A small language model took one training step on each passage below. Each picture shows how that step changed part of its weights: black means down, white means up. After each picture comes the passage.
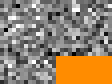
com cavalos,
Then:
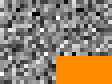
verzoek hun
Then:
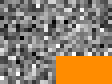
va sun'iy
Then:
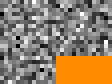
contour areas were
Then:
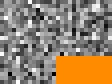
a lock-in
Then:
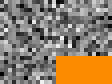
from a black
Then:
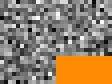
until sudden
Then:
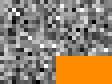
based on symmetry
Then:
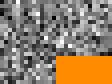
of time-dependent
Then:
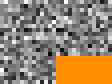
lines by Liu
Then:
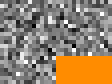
y proyectos
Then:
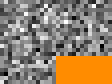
is no longer
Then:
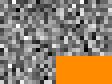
range (Figure
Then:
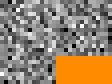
20. Соболев
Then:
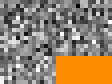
vector modes,
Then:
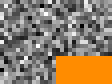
equations more suitable
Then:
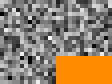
the nature of the
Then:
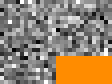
$\lambda$ is the
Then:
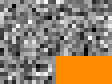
extent from $0$
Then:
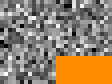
ideales para
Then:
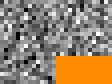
Ex Ospedali
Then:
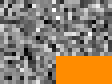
a variant of the
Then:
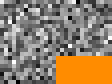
current state and
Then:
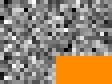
to be close to the
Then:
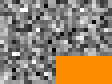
windows of
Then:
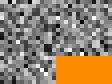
премией в
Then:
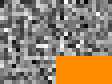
the magnetic charge
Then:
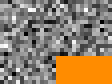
Singh and L.
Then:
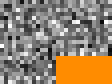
a graph to form as
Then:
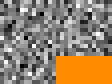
seems to be
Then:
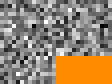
states, being
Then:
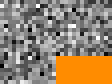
and no energy minimization
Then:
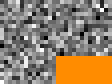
These weights were
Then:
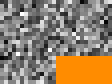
description, the
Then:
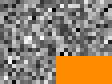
that can accurately
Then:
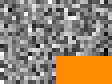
de pertencimento
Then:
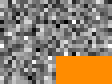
inson uchun
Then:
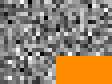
of the proof I
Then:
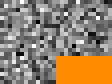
is an independent
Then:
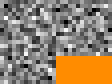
the optical dipole
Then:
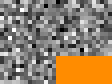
different sets of data.
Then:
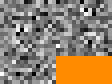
Un exponente de
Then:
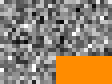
é herdeira
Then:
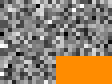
while preserving the
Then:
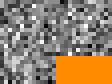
can be regarded as
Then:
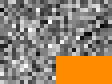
pain over the loss
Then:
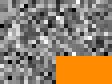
together with the
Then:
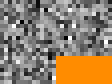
sufficiently large
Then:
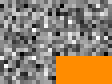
and decreasing
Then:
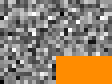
- {i\over
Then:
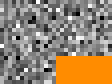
k_\star z
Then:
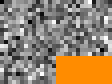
to the relativity
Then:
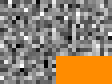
on sociology,
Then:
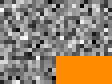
and Windows
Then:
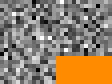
and \bea \langle
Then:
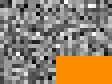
fingers plus the
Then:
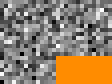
besluit de
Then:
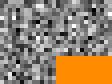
a term in the second
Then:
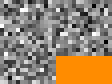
in Fluids
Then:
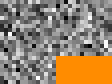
obtained by directly
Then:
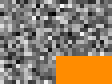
Mandel parameter of
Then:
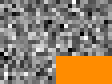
Functional Theory
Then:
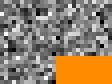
with $N_t$
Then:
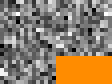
Such a parameter
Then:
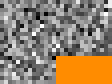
provide complementary
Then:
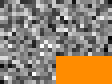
the reduction by
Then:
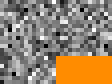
chosen to be a
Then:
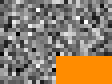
indicating a good
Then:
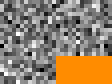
for the full
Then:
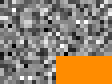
y_i y_j
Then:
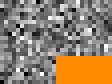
to the angular
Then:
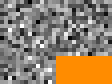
cultural conditions
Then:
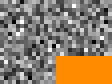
экономичности ПО
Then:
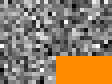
tú eres?
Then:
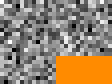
ichi bo'sh
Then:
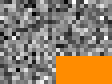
*Doctor of
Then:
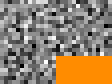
these labels,
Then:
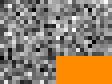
in election prediction and
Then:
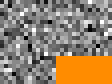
data being shared
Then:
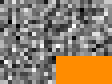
an $r-\phi$
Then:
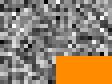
the understanding on
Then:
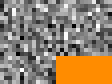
we get for the
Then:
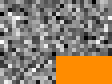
which have support on all
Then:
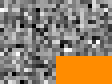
of the quark spin
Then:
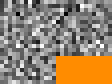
\left[ \pi /
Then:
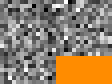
polarization differs
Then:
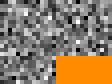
и забора
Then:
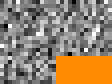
a disjunction:
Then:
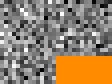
equiparati alla
